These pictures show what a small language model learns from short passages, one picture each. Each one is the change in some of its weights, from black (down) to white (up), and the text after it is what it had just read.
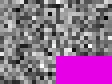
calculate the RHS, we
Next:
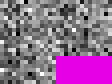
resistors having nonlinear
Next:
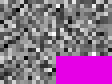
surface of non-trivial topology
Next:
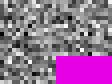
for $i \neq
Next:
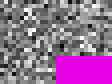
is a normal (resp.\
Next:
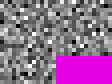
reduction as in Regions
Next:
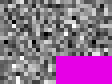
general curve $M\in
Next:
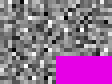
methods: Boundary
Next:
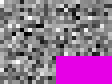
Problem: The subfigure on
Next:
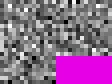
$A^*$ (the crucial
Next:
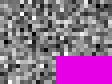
those chosen on $\mathbb
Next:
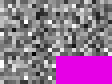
the first case we say
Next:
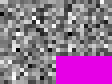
to it have been replaced on
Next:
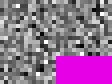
also be observed in the table
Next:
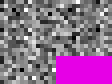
Type 2 fuzzy
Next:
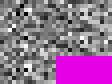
order is equal to a prime
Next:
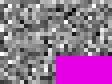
vector, the spherical moving frames
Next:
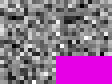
as promising techniques for
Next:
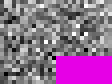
(i). We consider the
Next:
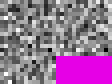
Mahdou2} and
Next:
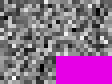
bundle $\cal{E}$
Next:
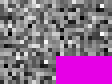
for solving convex optimization problems
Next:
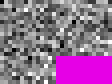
G}$. This gives a bijection
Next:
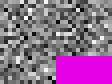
parts of quotient groups. For
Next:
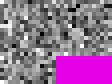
group, $H,
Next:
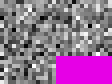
\left( U^\top
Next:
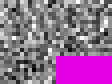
proliferation rate
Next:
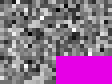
called them ``generalized Lie triple
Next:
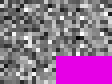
algebra is not isomorphic to
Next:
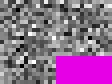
family of vector fields and show
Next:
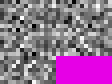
\le \sum_{j
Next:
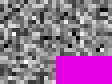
of a point in ${\frak
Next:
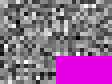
but depends on $N$.
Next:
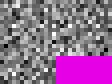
Theorem 4 of [12]
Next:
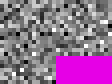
of equilibria for
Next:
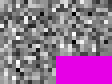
we obtain the desired equality
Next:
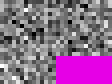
We hope that the
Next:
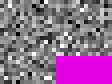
We tried other values of
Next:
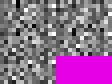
1\le k\le
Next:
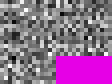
The corresponding restricted one-dimensional
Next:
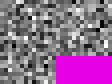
covariant gradient $\nabla$ are
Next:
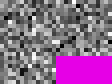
two classical theorems of Euclidean geometry
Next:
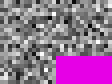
\vert k ),$ where
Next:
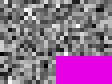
is defined on $TM$
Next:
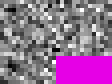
J. Toscania
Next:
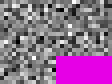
selfadjoint part of the
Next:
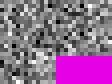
element $g_i
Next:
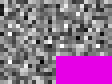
from $v$ and
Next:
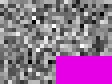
to this table. The sizes
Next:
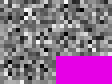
is known to be equivalent to
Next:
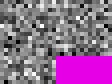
\setminus \{0\}$, there
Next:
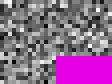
0. To start with,
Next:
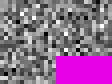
which is bounded above by
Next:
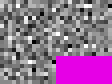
we may estimate as follows:
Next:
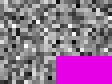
with the left invariant framing
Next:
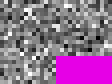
is considered for the finite element
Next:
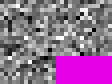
is the following theorem (similar
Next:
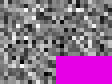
a child solution is identical
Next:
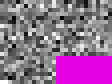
\subsubsection{PDE system
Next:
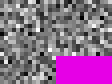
the sampling delay number within
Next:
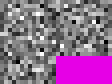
N\right)$. We notice
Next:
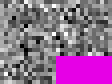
problems \section{Introduction}
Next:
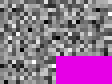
belongs to $\{k,\
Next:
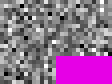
their limits. Some
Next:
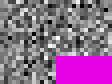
random binary message
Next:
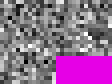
path positively transverse to
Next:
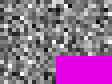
m, 1 \leq j
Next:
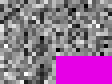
of this sort of models,
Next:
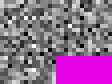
they provide quantitatively much
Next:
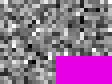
with $k$ states.
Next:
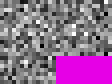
3$ and by Proposition
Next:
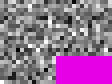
\begin{thm} There
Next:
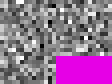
By these equations and since the
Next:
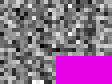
check that $\Pi_{\frak
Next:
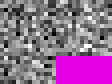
homeomorphic to a sphere
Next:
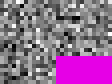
analog in the category of effective
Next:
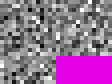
Casimir of our
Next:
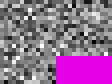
may now draw comparisons
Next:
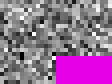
\right)}\left( x
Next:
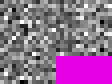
= \nabla_j
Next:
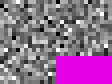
Q)$. It removes the
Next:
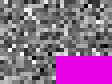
is smooth at $x$.
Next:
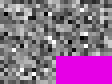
We are left to prove that
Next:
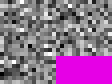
The functorial adjoint of the
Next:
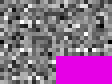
= \begin{cases}
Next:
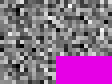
battery consumption estimation in
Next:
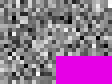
\ref{Lem lifting
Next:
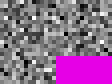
quite accessible account of
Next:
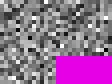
between the training of neural
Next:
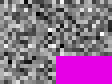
wrote $X$
